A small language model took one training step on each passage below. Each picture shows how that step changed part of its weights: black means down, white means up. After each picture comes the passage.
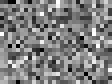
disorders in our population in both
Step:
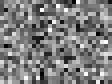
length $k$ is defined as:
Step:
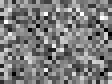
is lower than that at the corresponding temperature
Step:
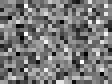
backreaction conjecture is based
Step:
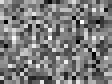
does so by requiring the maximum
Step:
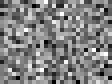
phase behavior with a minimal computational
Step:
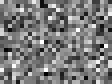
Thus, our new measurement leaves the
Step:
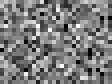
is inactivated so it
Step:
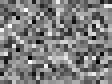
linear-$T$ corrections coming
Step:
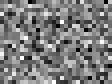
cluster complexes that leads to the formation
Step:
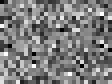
of leptons and supernova
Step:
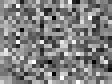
internal (e.g. Internal
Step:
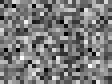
understanding of the problem, they do not
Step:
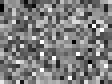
the MRE estimator
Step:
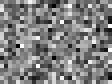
and accessible to communities,
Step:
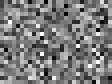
even, then the inequality
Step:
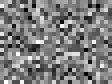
design IT products for users in
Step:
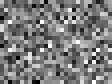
biofuel has greatly
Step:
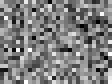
explained that for central collisions,
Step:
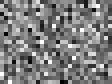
frequency division with broadband
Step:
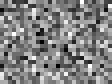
\affiliation{Department of
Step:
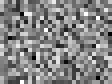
report here copper(II)
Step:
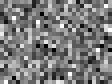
and therefore non-transmissible
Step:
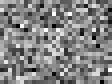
By \cite{And},
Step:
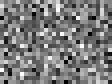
not available to them. The set of
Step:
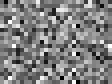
for high-fidelity
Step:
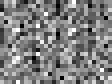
WITH COPPER
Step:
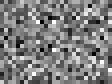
tools, platforms used in these
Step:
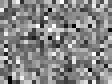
All methods and processes were conducted under
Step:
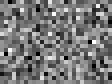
the largest extended nuclear objects
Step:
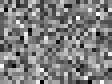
the user's Interests
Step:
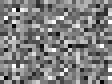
Ltd. (A
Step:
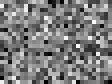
the Cannonball, if
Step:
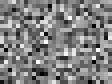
free competitor but is
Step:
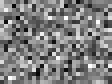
we know the solution for the elastic
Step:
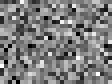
fit an Auto Regressive
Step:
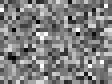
launched in late
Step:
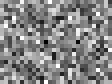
In total, we did 2500
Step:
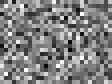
Model Freundlich
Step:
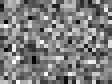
ADHM theory. As in
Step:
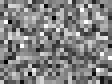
the predicted pocket regions across
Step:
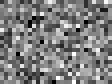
a closed form expression of the optimal
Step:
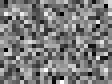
individual squeezing amplitudes
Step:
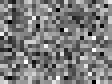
general if there is translational
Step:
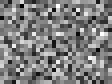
to safety, inclusive
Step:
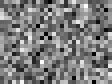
charging process through the utilization of
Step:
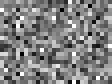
and Pala et al.
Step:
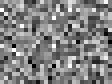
al. 1994). In order to
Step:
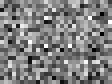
fluids, halogen complexes
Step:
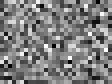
interests The authors declare that
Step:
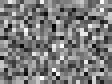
shown in **Table 1**.
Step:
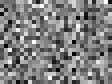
± 0.9 applications per
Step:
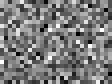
of capital-inflow countries also includes
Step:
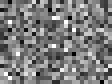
disposal cost⁷.
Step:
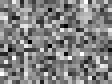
regions. European Environment
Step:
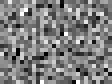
pathway by the lipase
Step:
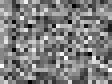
related with anaerobic
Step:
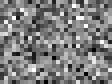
intermediate between those in B and
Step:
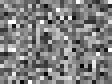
improve fuel economy, the
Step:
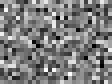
as \begin{equation}
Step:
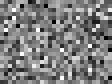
the hydrogen production rate over the
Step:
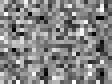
Robot, University of
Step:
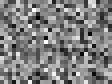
and 5, it was assumed that
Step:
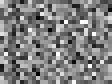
the experimental and theoretical considerations of
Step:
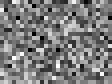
researchers. In her article
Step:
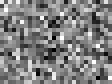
analysis, and elucidation of
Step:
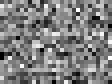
itself in a variety of
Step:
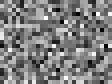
to enhance the bioactivity of
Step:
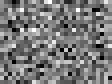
hard disks system it can be found
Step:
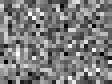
patches on head, without
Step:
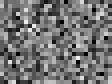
diagram has proved to be useful for
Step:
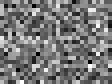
strategy is also the determination of the
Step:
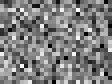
is ahead of its time, which
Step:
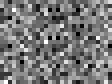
his ground-breaking
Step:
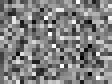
the x or y axes). For
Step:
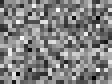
lifelong learning programs.
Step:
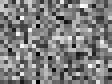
dot and then into the
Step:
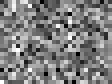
VII, Universit\"at
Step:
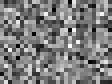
objective of this consultation would
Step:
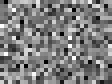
presently available technology in cavity
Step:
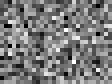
center coordinates as a modal value
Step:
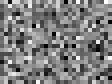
stems are covered with
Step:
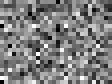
Description Framework. The
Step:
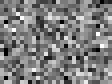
review and editing.
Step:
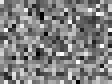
the HD-PRD group and
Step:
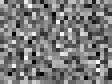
matrix elements. Because the
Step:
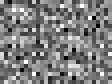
time. We can calculate the time
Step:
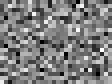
diffeomorphisms of the
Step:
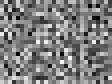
Research results. During an extended
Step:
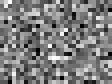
introducing a non-linear character to
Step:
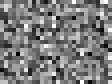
almost coincide for
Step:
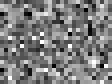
the White Amur
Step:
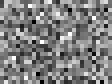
on frequency. \item It is
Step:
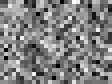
THz propagation distances due
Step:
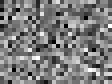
flow) than in women using
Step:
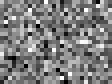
pick up, look at, and
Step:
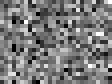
operator can be easily written in the
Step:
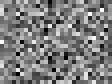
to physical ones by an
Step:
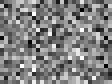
corporate governance
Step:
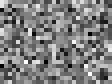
with it, and scanned for
